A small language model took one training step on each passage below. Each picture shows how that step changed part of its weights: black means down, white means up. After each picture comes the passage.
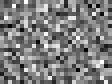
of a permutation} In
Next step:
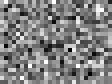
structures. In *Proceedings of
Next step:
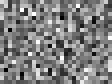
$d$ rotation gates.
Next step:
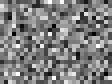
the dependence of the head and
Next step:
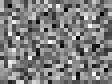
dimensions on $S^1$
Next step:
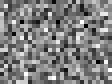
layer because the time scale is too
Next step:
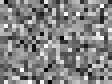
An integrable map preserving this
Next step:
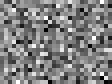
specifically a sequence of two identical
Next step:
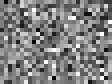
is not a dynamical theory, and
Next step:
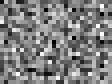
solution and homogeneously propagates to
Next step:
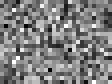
random composition fluctuations. We also
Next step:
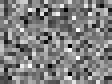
One easily observes that $\Phi
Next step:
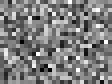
scale. \item These tails
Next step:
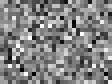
have shown that quantum dots embedded
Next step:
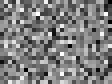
during data acquisition and
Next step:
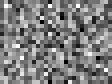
$y'$ only and beyond this
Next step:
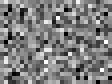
interval [$y1$,
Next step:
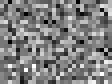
darker blue orbit has a much
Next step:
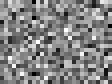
by the PHENIX
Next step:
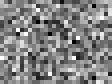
final simulated results are all reasonable physically
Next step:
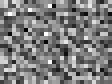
text to semantic token model based
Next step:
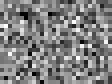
larger scale \QTSA{}
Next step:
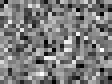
leptons), and solve the
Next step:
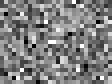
are released. This result
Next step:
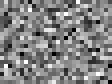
that the resulting prediction intervals achieve the
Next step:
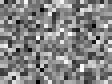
et~al.}, Phys.
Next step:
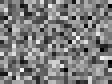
in the following manner. In Section
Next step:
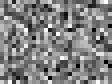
the same lifetime formula (7)
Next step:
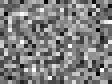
is in a low-inclination
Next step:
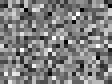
absorption and emission spectra in the visible
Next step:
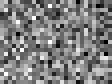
for the frequency of radial oscillations was
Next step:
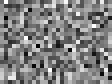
CP Violation. It
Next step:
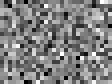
model and the bare coupling constant
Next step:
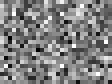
elements of the cross spectral density are
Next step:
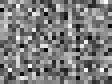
the contribution to the 4PCF from
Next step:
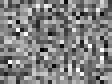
begin to lose their atmospheres are
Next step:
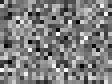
lattice parameter $c_0$,
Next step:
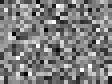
is necessarily a compromise between
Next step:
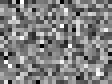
approach, the governing equations read
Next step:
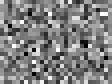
poorly measured; {\it
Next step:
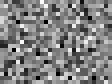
various methods. **Fig.
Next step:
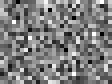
or veins. The distribution of
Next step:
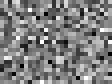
to the same $\Psi$).
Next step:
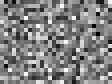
stochastic resonance effect manifests only
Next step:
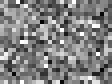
are allowed to move in opposite direction
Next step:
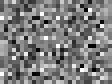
\begin{document} \maketitle
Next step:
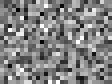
framework of WTT there is no
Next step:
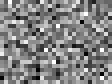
%% Similarly, we find
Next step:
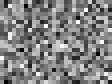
from the JWST ERS
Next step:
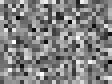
prompt. The resulting subset is
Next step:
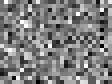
disorder. Note, however, that
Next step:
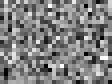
in the null-slicing
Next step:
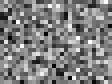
the results for the global ones.
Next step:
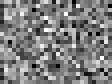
XXX indicates the language of the
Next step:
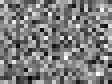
expect even higher values due to the
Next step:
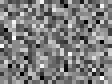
Hubbard model at weak coupling,
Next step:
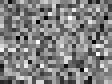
crystal and magnetic structure have been
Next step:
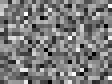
Science and Technology Facilities
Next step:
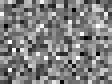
asymptotic exponential behavior. The solid line
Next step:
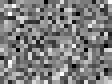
*Statistics and
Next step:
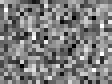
\eeq represents a one-dimensional
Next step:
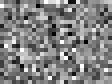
Furthermore, the modified definition uses a
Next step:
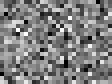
values are in agreement with the proposed
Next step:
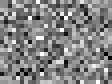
related documents. \item
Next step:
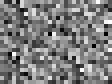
a magnetometery experiment, a
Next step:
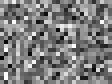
value of $\Delta\alpha$,
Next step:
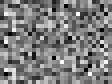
present, care should be taken
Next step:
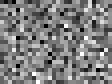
detects an entanglement event, it
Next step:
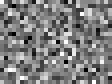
adequate competence
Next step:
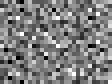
\begin{figure} \centering
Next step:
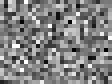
and MSTW08. At
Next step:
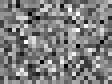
a function of time at fixed frequency
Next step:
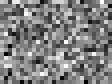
state of the art performance achieved
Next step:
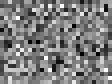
nodes $M_n$ and
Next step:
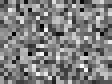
each comprising a 1D
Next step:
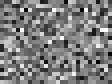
in the unified approach of
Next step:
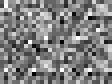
\textit{Table 2:
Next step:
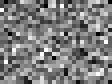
well-known analytic property of the
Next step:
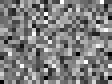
vs the liquid pressure, it is
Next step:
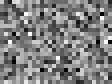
kept intentionally simple
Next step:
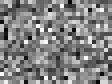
exists a generalized Riemann
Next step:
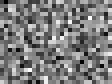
{\bfseries D48}
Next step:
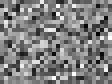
transition which is the change of the
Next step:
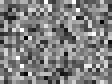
co-evolution between problem and solution
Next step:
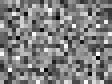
has already been proposed in literature to
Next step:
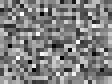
bands. After deriving their dispersion
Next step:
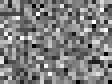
of the complete doublet mass matrix
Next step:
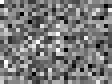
by first optimizing passive phase
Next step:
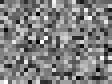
with an arbitrary ratio $\lambda
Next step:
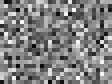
structures, atomic structures are optimized
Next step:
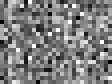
these CDW orders is for
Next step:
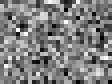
samples are the same as in the
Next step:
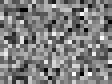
an integer) with gap size
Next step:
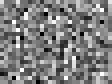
applications. An explicit form of this
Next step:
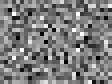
be measured using patent
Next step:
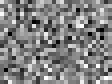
difference may seem massive, it can
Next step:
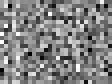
associated with slow CMEs which indicate
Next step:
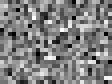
SM degrees of freedom is the same
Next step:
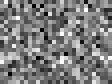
that of the initial incoming
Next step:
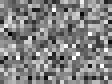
symmetry restoration and increase with nucleon
